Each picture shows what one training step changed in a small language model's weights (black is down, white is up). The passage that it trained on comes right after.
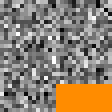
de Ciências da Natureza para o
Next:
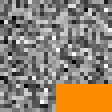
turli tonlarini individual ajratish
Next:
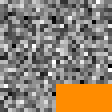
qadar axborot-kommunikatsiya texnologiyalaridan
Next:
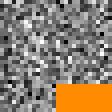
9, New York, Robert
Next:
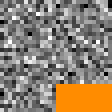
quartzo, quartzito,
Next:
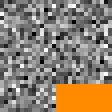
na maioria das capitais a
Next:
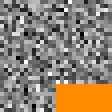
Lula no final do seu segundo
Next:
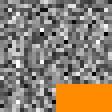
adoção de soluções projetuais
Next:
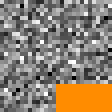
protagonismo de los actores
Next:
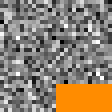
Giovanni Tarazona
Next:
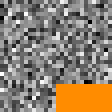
у справах національних меншин
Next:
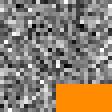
kerak. Geometrik nuqtai
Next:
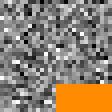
on the properties of typical
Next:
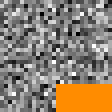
positif. Perkembangan
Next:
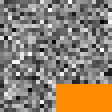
sua renda média mensal
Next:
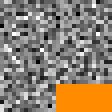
de Management Stratégique. -
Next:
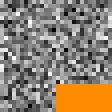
parallel ausgeführten
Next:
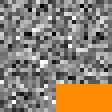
области: 1) концентрация
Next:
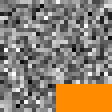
qahramon ma'shuqaning
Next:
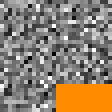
solos no estado de Goiás entre
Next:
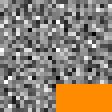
mayda aralashmalarni ajratish
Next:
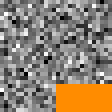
підвищення прозорості
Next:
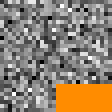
den Mund auf, haut er
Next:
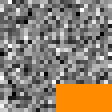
zavq va Rag'bat
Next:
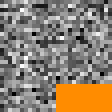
وی نیست ولی
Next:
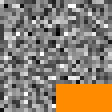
social entre los edificios*.
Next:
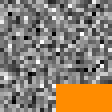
речевого поведения и
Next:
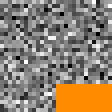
предлагаются образцы заданий,
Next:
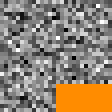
– это риски информационные.
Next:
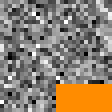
як феномен культури й
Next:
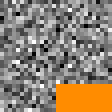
het best uw huidige
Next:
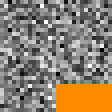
biror makon va zamon
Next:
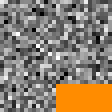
a atinge și efectele
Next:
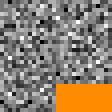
cooperação e competição. Por
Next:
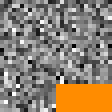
va xorijiy kapitalning
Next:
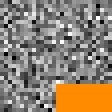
Masalan, topografik planni
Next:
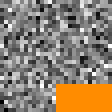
Yuqori uyum hajmi (m
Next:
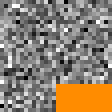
na competitividade do setor.
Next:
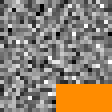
использование современных эконометрических
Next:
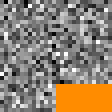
barcha soha va tarmoqlarni
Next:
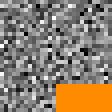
никакую индивидуальную
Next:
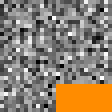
бўйича жиноят ишлари
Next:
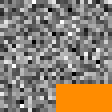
federação. Particularmente nas
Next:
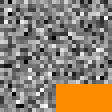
utilité sur le chantier.
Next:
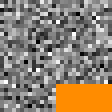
с винилацетиленом
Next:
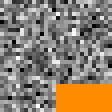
S. INDICATORS OF
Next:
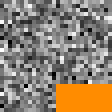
Personal Selling & Sales
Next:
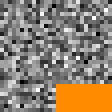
- Yöneticileriyle
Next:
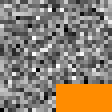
види рослин можуть
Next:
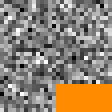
dan kewirausahaan Islam tidak
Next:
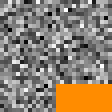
instaurado o sentimento
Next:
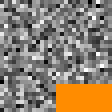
досі не напрацьоване
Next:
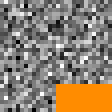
maqsadda masala asosiga qanday amaliy
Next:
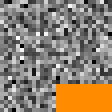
niż dla chłopców.
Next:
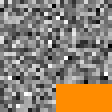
om iets uit te
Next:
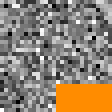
enriquecimento do grupo escolar, incluindo
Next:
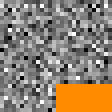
a padres, madres y
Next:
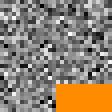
юқори қўшилган
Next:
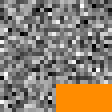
du gerne Experte sein, aber
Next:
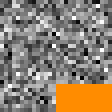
os estados da Federação.
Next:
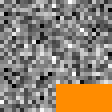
Рева Л.Г. Іван
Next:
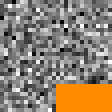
monitoring early signals,
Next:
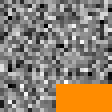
условиях изменения светового
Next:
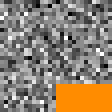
не обмежена лише
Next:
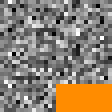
állandóan azt
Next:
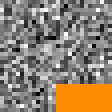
l'Education. -
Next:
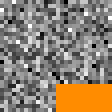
loyihalar energetik
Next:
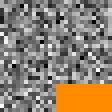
маҳсулот кўринишида
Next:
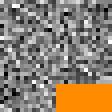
que a su vez determina el tipo de
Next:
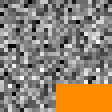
desafios. Um exemplo de estratégia
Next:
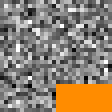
natijalar va ushbu birikmalarning
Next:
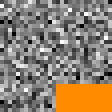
retrograde model, repeating
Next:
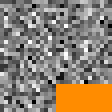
mos siyosatni ishlab chiqish mamlakat
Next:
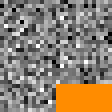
arasında keńnen tanıs
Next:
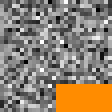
का उत्तम
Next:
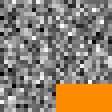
Нарзиев Ж.Ж.,
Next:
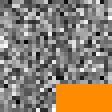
inson salohiyatini yangi bosqichga olib
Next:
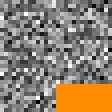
با هم‌تایان
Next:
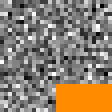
материально-технической базы,
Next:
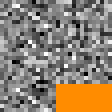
2023. Tradução própria.
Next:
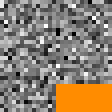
a utilização de novas fontes de
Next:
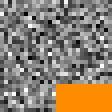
причинах, клинических
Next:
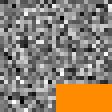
oliy mavjudlikka intiladigan
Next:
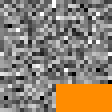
Muhammadiyah University Press, 2001),
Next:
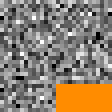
Мирмуминов М. М.,
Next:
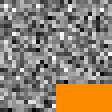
програму підготовки курсантів,
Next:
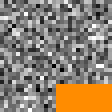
oid kitob yozdi va uni
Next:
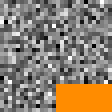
odatda boshqa, lekin mazkur
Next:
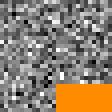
and perception to specific tasks such
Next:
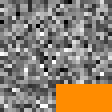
lesních druhů
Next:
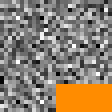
والتقدير Thank
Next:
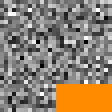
підприємство отримало за
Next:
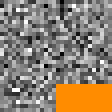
design of dryers inside the
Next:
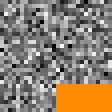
cometidos pelos professores no ato de
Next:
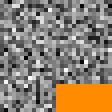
davomida o'rganilganda
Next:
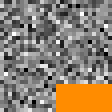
професії та виду діяльності. З
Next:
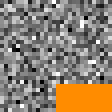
dinamikasiga asoslangan.
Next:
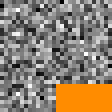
Techno STMG (1)
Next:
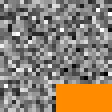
kabi farazlarni ilgari
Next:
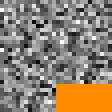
esaurire tutti gli
